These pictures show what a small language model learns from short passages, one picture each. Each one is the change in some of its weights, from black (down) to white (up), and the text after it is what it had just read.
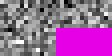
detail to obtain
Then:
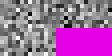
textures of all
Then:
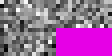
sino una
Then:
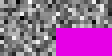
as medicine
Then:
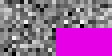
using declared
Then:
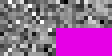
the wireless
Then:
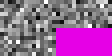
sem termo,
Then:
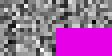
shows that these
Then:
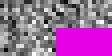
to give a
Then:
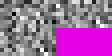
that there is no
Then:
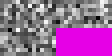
of the interval.
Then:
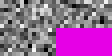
the next four
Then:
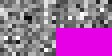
all of its
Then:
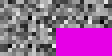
the integration of
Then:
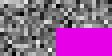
relacionadas con
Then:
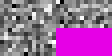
uniform on the
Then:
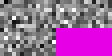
injective is
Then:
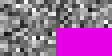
sonora han
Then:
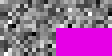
proof for the
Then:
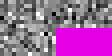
2 colors used
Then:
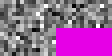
80 will increase
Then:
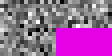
in percentage
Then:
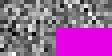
from the Fire
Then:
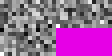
those times. We
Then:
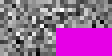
denote the following open
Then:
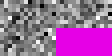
sphere is
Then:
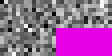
of the MR
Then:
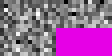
как в
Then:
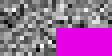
start from a proper
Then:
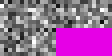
towards, where
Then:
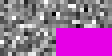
item 2 in
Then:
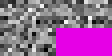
the logical value
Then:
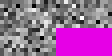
Any invariant
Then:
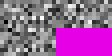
research using the
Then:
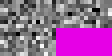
by $(\Sigma,
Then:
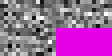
Shahar va
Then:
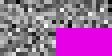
during the training
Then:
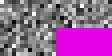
indicated in the
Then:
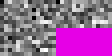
- имя
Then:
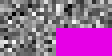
if $f$
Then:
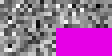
following isometry
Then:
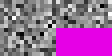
are highly
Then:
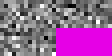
numbers used for
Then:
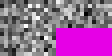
to designate
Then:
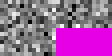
encounter results
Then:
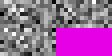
la racionalidad
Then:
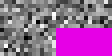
the structural
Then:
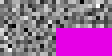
fundamental form
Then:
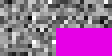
the life of
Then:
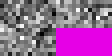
It is unique up
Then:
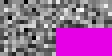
is an important process
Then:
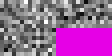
con bosques
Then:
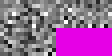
complexity bounds are
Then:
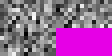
focus on the
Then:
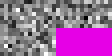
to the task
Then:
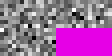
durante su
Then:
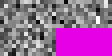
long before dying
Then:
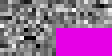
phenyl column
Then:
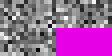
are given by
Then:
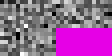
RSE en
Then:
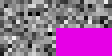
the spatial
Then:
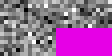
\node at
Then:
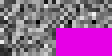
financial relationships
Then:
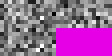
Target P
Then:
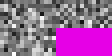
simply make a
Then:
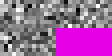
be defined by
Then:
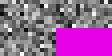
discussões O
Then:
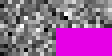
It consists of
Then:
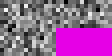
represented in the
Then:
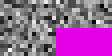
the simulations,
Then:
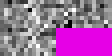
harakat va
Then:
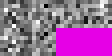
of locally symmetric
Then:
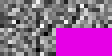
finds graph
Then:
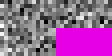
this paper we
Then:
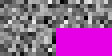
the basic
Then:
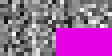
these generalize to
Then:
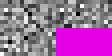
containing both
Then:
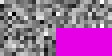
Jul 2,
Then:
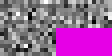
In order, these
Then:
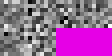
circulação de
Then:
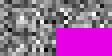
now that the
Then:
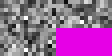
On the other
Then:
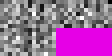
topological space
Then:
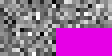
si hubo
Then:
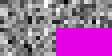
of one of the
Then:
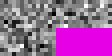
at the boundary of
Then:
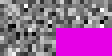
solution to the
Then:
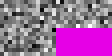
flancos de
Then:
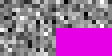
that way, the
